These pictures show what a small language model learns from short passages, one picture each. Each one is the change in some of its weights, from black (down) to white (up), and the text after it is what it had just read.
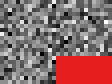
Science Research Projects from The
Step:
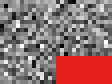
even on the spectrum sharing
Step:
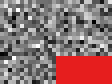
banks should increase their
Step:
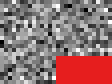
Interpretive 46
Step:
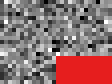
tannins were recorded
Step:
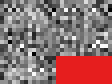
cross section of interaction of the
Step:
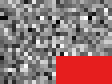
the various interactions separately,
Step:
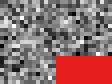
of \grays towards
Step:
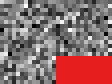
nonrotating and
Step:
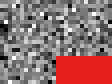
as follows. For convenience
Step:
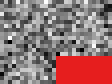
of experiments. In each experimental
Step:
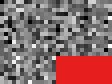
disassembly processes,
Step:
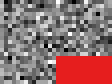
Shah went
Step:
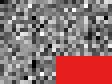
source where the hydrogen pressure
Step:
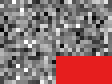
are still rare because most
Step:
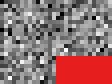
some of the pairwise
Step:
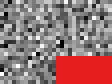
both experiments suggest a
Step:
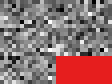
to take on the role of
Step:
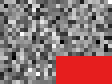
that the house type
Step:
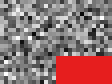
by capability risk level.}
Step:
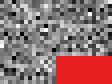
treatment at EKW is
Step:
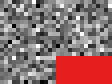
is that Romera
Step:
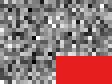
heavy rains &
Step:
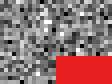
in Figure 1. When
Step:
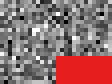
This research paper offers a
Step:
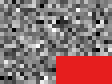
¹ Centre de
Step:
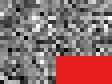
Au cours de
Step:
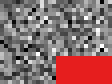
sectors through the provision
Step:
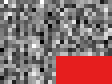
small tails of the
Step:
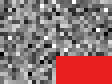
for one of our generated random
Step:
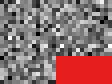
tool can produce negative
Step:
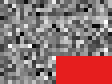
this topic were held
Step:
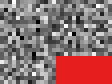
data exploration, global
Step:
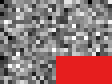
with the comparison with experiment.
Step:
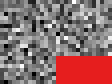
can consider three interpretations
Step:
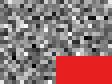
different behaviour [28].
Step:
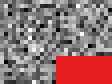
$\Up$ is the
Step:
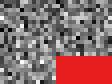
has escalated since the
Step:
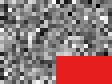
one mask may be
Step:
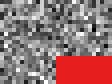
can be used for the
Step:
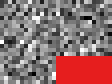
states in the infinite
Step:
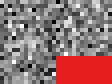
of equation (7) is
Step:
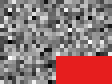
test images. The results
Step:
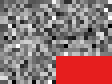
of processing time, cost,
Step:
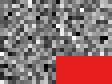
Language Models as
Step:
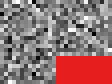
by application developers
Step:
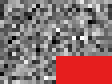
on Military
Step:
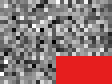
Formulation M_L
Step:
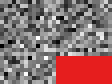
develop any on keeping
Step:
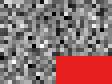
settings [43].
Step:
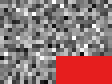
inspection shows that the
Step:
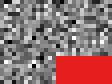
as detection optical losses as
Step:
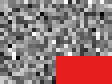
afterglow for such a
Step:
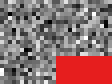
space limitations. % The
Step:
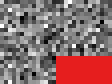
steps. For example, training
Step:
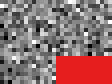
to use analogue and
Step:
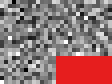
voltage, BV .
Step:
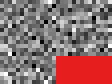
at time points when angle changes
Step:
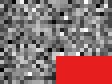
Carr's index: The
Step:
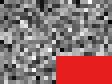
in response-adaptive
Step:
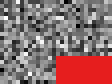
spin-orbit coupling is
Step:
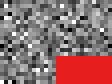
Spatiotemporal patterns
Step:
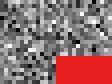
and $\rho_{\rm
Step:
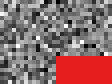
component due to some special
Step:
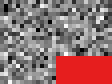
fit to the correlation function
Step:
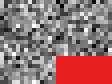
are thankful to
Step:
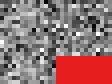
of the offered program for
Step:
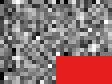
conditions and have started the
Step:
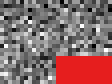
into thiol form
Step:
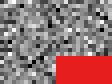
results. To this end,
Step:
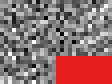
expression already operate at
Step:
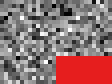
discussed in the following section.
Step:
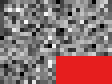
as this is an observable
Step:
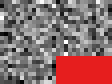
developed by Benson and
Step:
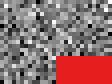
initial total sales value
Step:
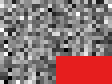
Work Package 5:
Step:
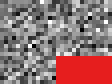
media was poured into
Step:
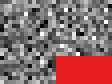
pulse during transmission. Therefore,
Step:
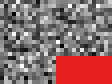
the course can publish
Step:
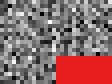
unstable manifold has
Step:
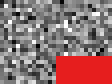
glass by using Eq.
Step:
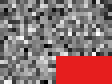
during the course of that
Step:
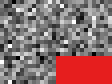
An informed consent
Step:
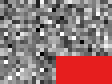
from the adoption of the
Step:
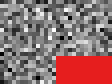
of valorization and
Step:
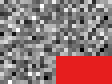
the dispersion relation which for
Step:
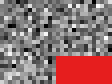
the potential of IPR to
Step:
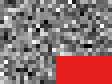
to quantify uncertainty in
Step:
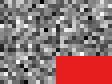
members [2].
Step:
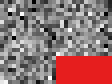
of 620 cases were collected
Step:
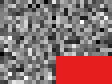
welfare official
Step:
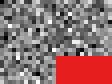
to queries and another
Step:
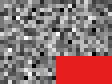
formation of phases can be
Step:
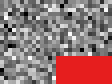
retrospective analysis was
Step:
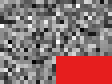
& Department of Medical
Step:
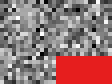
of the analyzes made it
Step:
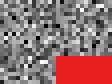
NO_x as
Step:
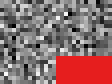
just their instantaneous
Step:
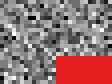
(more intense).
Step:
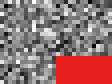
In a TQM
